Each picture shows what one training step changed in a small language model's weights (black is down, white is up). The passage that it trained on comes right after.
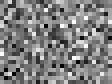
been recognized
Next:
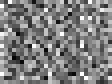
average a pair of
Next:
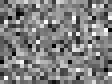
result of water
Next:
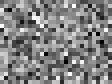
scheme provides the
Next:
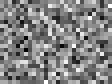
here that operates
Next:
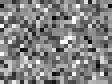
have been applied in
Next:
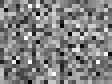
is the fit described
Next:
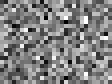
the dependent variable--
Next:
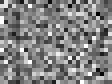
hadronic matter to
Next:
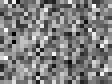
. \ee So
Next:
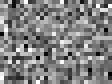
the energy, only
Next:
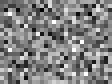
to be able to
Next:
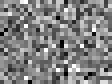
in nuclear magnetic
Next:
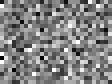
breaking down research
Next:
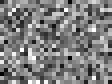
experimental conditions and considering
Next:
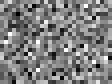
second moments of
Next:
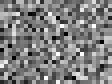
bath at finite
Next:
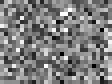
have developed a
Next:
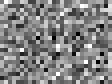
we report the first
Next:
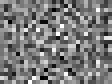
P O Box
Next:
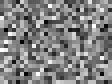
these rates between AGN
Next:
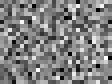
one case of
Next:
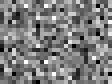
geometrical optics
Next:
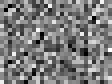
be any two
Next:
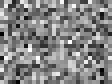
stage, the
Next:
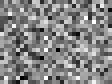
essentially is because a
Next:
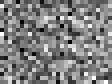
then evaluated. If
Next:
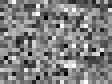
pattern. This wide
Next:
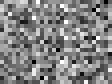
they can provide detailed
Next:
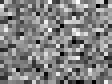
thus we take the
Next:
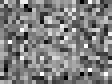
to deep networks
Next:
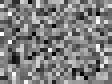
impossible in
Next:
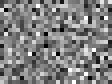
waves is negligible.
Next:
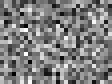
in Eq.
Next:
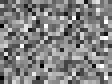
the actual number of
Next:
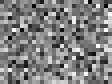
to sharpen
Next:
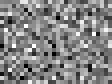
and innovation
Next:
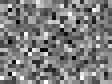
to transport Ba
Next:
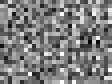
one or more
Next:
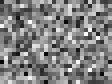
architecture, memory
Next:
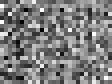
scalar field and
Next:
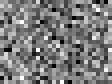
\theta _0
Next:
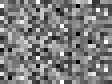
\circ \chi
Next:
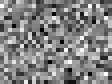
shown in figure 1
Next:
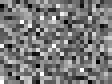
\draw pic
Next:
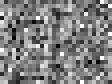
There are only
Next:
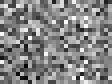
but incur substantial
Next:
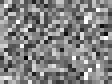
the gradients:
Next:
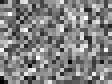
due to the
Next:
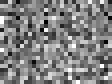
mean pulse energy around
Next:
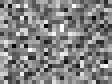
the resources section,
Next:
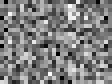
band. Finally,
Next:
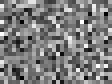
gauge symmetry and 4
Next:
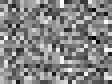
both systems, which
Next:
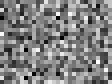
information specific to QCD
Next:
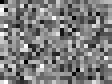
time-series photometry
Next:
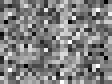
or not detailed,
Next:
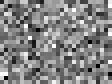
difficult by the
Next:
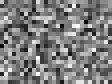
are realized. Here
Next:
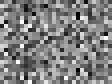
the number of fields
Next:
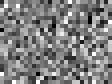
greater fluctuations between simulations
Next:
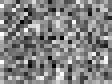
the fundamental basis and
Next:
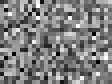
is derived. The
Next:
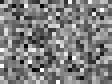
zero, its condition
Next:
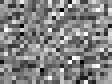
we need to distinguish
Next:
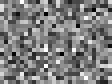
a hot big
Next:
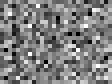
not. We will
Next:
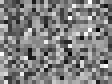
the SFM state
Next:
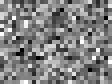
formulated by
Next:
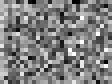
the 85 disk galaxies
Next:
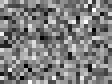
and neck
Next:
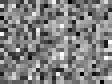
more complicated than the
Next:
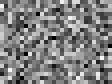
As the operations done
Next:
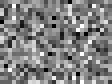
and longitude
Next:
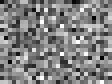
low-mass source
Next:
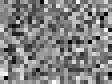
rest of the
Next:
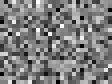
perfect agreement.
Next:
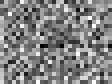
between the two phases
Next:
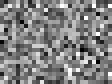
spectroscopy techniques, allowing
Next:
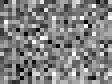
error distributions). In
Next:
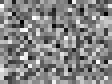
in the health
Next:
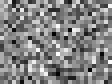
the fact that
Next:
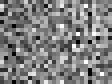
static counterpart of
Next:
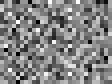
based upon the assumption
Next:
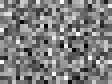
agency over behavior
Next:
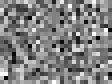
conditions of the
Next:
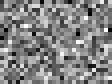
which is detected by
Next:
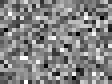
were recorded in
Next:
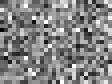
nodes introduces significant
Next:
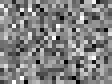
still correlate with
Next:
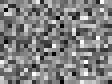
will be enhanced by
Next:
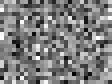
whole 2D
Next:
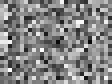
related to the formation
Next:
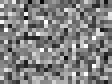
to 64-bit
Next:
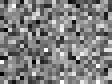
closer than the lower
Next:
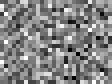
key problems in
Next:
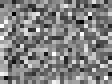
considerations, the
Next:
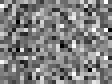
Carlo simulation of the
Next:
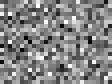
and thus explains
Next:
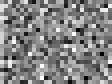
the kinetic parameters
